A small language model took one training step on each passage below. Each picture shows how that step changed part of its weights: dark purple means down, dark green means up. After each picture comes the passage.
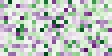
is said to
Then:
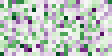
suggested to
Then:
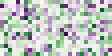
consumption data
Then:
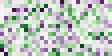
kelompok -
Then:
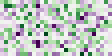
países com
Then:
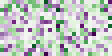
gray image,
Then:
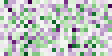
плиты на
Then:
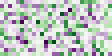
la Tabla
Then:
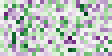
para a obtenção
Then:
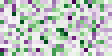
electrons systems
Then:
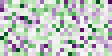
the nutrient
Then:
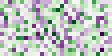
the strengths
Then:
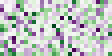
overall error
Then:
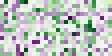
nursing care
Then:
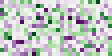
goods increase
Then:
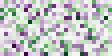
los huesos.
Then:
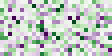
the Ethics
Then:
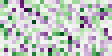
Ukraine and
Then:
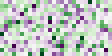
from respective
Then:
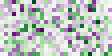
ФПК у
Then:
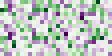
the cloning
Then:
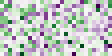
deles, o
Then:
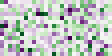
training in
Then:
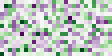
it is significantly important
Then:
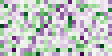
in (Fig.
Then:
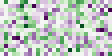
and solubility
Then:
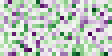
In order to
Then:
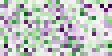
resistance RL
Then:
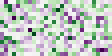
the fault is
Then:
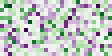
de revisiones
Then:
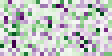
The sample size
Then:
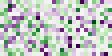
units were formed
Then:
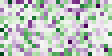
er enkele
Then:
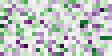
wider areas to
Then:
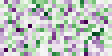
to correctly
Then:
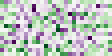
This article
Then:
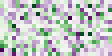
V _p
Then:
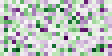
and students are
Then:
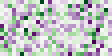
estudio del
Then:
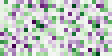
Further analysis by the
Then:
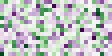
religious in
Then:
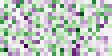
in design and test
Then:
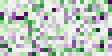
acteurs de la
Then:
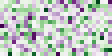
agrees new
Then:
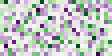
лише про
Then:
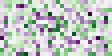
area since
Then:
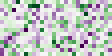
para la misma
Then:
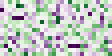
content should be
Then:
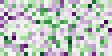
charge method for
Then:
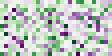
of 1 with β
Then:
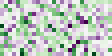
associated to a
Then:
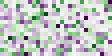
N SAR images
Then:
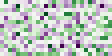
efficacy of
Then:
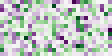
et la performance des
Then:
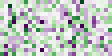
implemented an
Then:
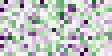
movement and
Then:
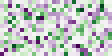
1. Position
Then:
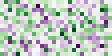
of the topics
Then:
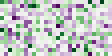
days, the
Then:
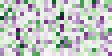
host ad hoc
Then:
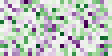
of record, will
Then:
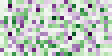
through CBB
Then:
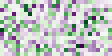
sobre el perfil
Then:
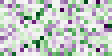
im Jahr
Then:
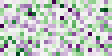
of the compound.
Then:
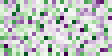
with dog who is
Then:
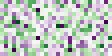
va umumiy
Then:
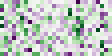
to avoid
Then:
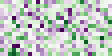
overhead through
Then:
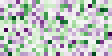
on a regular
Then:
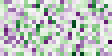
information about the method by
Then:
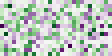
does not collect
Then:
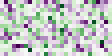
60 menit)
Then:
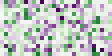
potentials were
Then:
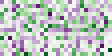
appropriate one
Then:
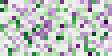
expert from the
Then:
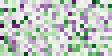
qui indica
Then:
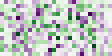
etc to treat
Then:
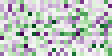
на основе
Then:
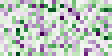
of energy.*
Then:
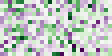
refinements to
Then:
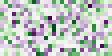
Data analysis:
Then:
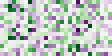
e comentar
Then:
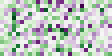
economy, but
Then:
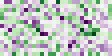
In investigating
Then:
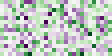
the equator have
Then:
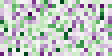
pubblici e
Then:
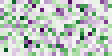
on principles -
